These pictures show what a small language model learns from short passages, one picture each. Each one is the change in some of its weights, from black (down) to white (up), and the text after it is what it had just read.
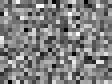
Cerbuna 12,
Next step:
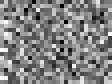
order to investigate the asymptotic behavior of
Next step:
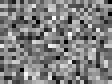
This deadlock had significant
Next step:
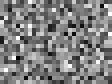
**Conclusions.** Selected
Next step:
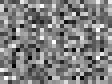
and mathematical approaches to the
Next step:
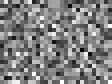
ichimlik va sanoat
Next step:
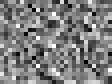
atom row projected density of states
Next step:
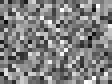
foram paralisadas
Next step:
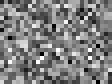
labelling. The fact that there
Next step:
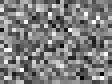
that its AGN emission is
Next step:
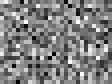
Markov family from the weak solution
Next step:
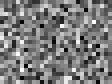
Let $p$ be a prime
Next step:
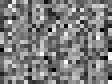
u Qangxa deb
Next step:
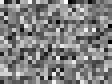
& &\ddots &\ddots
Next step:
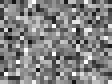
Instituição de formação:
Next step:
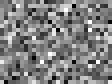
the basis of the previous work.
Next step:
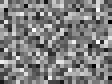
in heavy-ion collisions on
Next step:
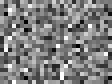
so if we consider a small
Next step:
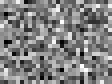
and dimensions, showing results in some
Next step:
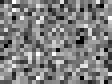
Q-functions}} From the above
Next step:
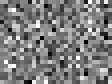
Value Problem I:
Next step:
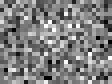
For this, inspired
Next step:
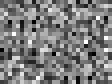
& filter & Comparison \\
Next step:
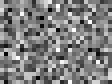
diffeomorphism $S^1
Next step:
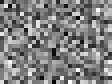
small-angle preference of the
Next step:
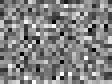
negativo da história
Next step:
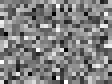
with %the initial basis vectors
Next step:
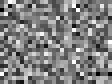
for each visual optimization and 1500
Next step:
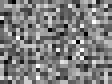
законом) дії,
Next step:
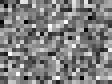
whether or not the topology induced by
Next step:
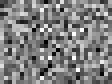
for $\omega$ less than a
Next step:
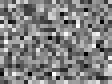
HDP-HMM with application
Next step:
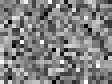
Poisson distribution with mean $\lambda$,
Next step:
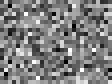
the bent films for
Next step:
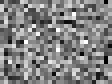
and provide numerous examples illustrating
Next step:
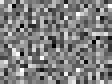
tejavchi texnologiyalarni
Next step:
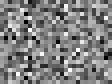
single institution may not be
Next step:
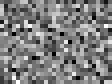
FT of (b)]
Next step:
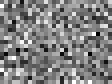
for instance by ``solving''
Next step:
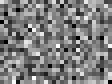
search was carried out in the
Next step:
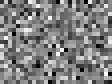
professional direction».
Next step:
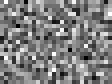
incident experiments. **Figure 2**
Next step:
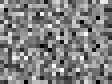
in the case where $H$
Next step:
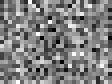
Con anima, poco
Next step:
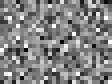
impactante e voar junto
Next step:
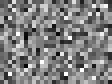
carril bici y
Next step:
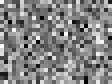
set $l_i =
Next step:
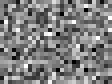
observed by Bobylev and
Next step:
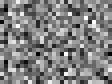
field interactions between NS in a
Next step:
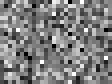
Consider $(\ref{FD})$
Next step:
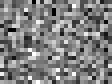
the Lemma, we get $$
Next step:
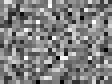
\epsilon\to 0.
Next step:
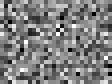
constructed with a given automorphism
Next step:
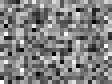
$n \geq 1$ and
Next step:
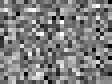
R., Castro H.
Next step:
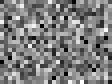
continuous and bounded function $F$,
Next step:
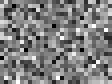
operator is invertible, which
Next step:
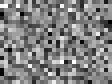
A \right| \equiv
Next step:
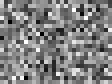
edge by repetitions with a
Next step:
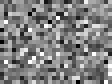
this paper, we propose and evaluate
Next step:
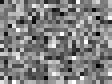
a gas to dust ratio of
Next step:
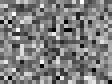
Advanced Study,
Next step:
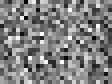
- Exerciții de
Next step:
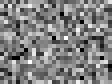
example, if there is a
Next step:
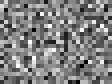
in the $\alpha$-values
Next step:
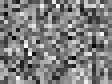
such as insufficient or
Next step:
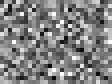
oscillator strength of the transition
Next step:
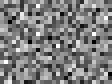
«Если б не
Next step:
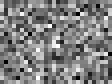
we introduce certain range properties of a
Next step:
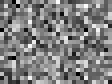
test case, we chose the
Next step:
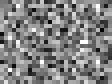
the investigation of the properties of
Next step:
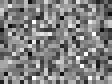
o'qitish va
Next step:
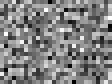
may move upwards from the
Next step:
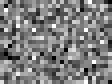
significado. Essa
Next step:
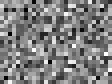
can be better constrained with full
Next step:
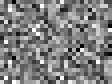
term to Hessian of
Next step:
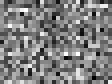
ocorram pela frieza
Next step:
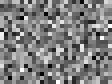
decomposition $W_0+\Delta
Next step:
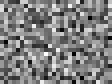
and how designers make sense of
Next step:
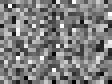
By comparing these four strategies,
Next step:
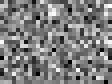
well-ordering of ${\Bbb
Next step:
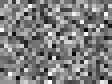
that swallows the
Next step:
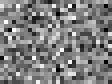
are usually difficult. In many
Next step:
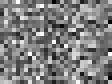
C. Bab Charia
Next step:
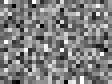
in the sample of 1.6
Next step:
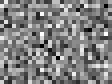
in Table 2 below. Note that
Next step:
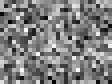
$G$ is contained in the
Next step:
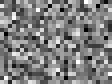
current diameter of the structure
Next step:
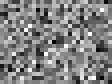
may infer constraints similar to
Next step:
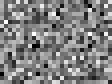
a "counting argument" with
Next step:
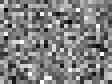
in the same context to figure out
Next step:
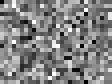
set contains exactly six elements,
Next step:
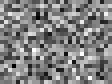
obtained from the numerical solution of the
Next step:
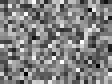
conditions, stress relaxation becomes
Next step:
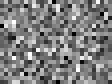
$\partial M$. Pour
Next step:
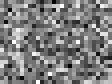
$m$ denote the maximal dimension
